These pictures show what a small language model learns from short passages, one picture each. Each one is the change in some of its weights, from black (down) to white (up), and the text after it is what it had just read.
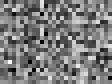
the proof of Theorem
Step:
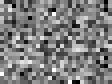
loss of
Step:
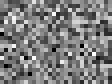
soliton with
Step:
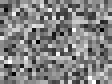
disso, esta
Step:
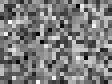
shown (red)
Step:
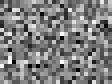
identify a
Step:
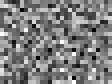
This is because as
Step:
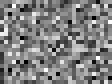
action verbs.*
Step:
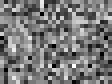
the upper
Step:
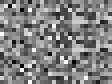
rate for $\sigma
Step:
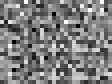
with its adjoint
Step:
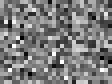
require a
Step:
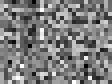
of which only the
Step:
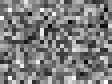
the issue
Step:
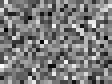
are the same,
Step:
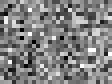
union of complex
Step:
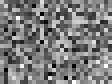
that the upper
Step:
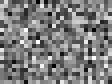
is stable under
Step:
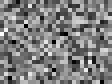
turbulence of
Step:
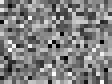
kort ve
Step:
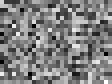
The city of
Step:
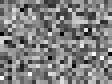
части. -
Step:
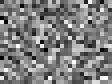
that $$\langle
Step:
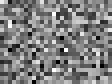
to Value
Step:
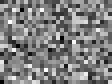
fixed points:
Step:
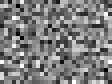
definite on
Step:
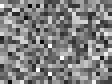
all measures on
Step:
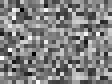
position in
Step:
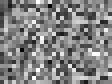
C = c
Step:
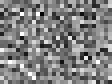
constant. Since
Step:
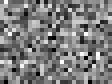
is unique, it
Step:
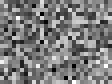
that the term
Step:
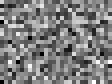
bahwa :
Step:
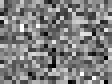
geben, sich
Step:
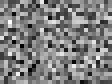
by an explicit formula
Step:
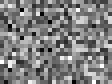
Assume that we
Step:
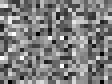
but finitely many
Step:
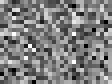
matching then
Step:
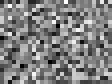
Geometric Proof
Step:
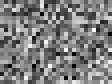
the weak positive
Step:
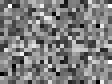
kelib chiqib
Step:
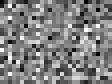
\fps \
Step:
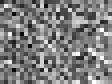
one of the
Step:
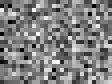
tuvo como
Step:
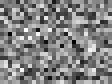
de diferentes
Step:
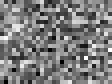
our problem, it
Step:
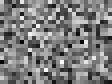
J. *et
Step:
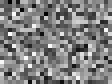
para uma visão
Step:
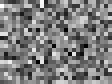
for this algorithm is
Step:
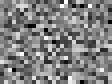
integers first for
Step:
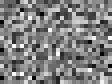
ishchi va
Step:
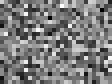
funded by the
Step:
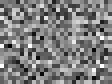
de maior
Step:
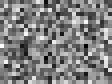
reals is
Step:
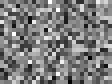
form $l$
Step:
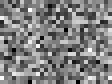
et/ou en
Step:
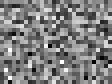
resolution by
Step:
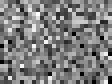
una nueva
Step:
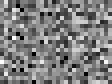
definitions and then
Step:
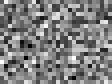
aberta de
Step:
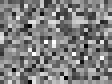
from above:
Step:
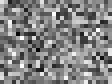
to solve on
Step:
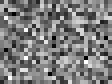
are given by
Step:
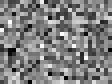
by difficulties
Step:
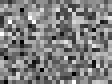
$, and called the
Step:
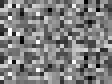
\} \times
